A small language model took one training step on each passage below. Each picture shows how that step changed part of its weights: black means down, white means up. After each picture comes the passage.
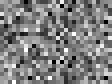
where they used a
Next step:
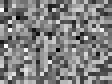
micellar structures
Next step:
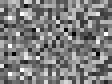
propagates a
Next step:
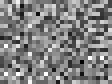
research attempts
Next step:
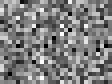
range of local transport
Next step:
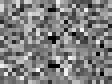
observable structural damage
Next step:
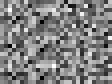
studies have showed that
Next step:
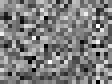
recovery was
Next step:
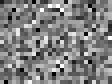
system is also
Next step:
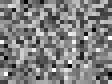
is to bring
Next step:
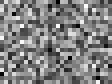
average worker in
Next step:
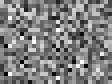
specify that the
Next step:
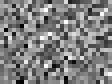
discuss the benefits of
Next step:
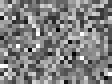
of decreasing
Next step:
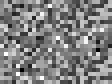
a community-based
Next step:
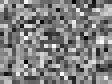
Figure 32.
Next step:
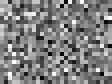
different components of the
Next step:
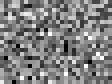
spectra of
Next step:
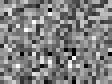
cell tumour.
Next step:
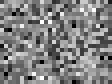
breaker in
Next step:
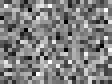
well. - One
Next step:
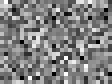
for several days,
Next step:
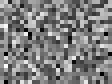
the initiative can
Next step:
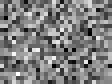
there is an
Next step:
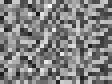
carried out in an
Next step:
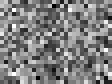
from the virgin
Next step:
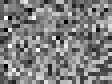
go beyond
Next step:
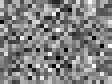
analysis inform the
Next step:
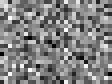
based on the
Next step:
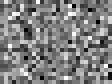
dx$$ one
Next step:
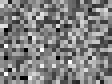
the course of
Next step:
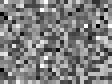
the ethanolic
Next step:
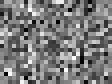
of each rule
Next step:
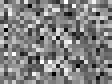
proposed methodology.
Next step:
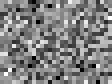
the radar image
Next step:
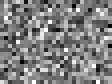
sensory block and
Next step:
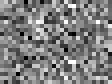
while others see it
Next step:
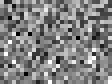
teachers could prefer
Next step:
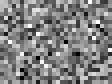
European power system
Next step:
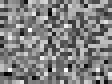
throughout the year
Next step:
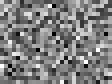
used during all
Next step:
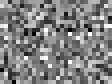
the Adriatic
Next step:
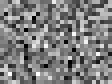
very small, but
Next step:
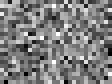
on must have
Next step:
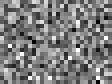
auditing and
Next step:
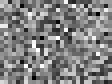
the developed model and
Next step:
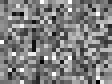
summer squash
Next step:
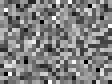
power consumed by
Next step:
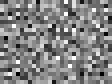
Modulus of
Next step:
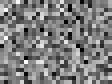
high, but when
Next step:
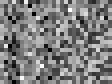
Several studies
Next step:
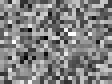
made. The center
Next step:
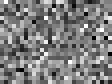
meat, and
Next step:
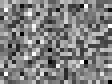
such stories and
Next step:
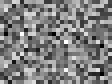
critical amount of
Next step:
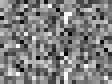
or at risk of
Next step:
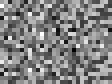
in the early years
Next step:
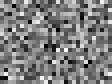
with vertical
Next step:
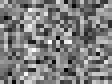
this Technology).
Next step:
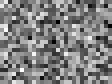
the particle
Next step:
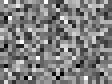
Group 3rd
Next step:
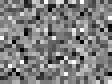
all lengths and
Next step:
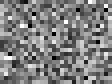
portion of
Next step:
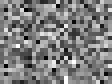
that we discuss.
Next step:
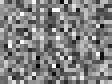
outcome of
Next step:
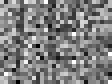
tax avoidance.
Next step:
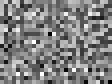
new synthetic
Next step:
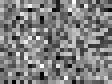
min ⁻¹
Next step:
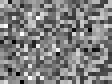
the Media
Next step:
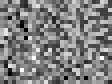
and Discussion
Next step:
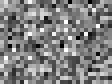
Knowledge and
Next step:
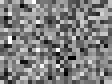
generating solutions for
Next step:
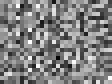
performance in terms of
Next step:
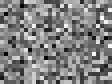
sensors and modern
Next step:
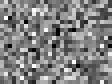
A replay
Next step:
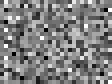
author (in addition
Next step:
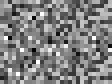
a powerful
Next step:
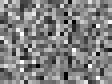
power density and volume
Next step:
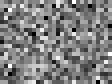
City Blood
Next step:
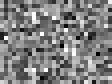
parameters K_F
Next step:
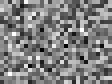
various components in a
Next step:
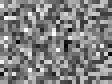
in optimizing the
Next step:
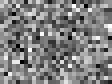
which the network of
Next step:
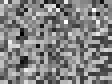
input, output and
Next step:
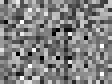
balance is a
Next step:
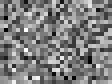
there is a challenge
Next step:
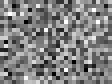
upper bound for
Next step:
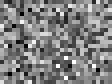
be documented to
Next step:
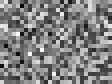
the event's
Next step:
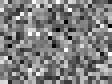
the message
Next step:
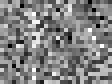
model, the decision
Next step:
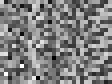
the statement
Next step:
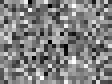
accordingly while developing
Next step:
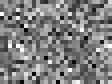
need to set a
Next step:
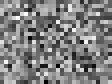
per step.
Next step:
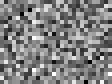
support citizen
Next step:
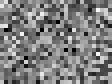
the carbon composite
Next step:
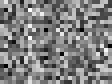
The law of addition
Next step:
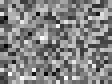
aiming at
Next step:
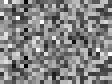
and social media
